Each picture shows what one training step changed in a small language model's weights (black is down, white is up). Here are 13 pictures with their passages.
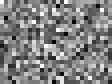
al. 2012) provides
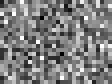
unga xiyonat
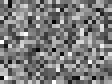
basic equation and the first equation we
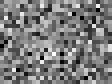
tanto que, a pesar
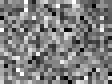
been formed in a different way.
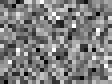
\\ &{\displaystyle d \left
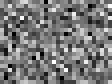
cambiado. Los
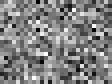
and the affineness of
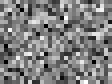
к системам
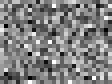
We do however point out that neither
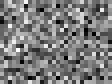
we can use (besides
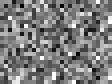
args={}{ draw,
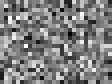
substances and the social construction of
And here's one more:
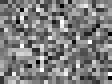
fanlari bo'yicha
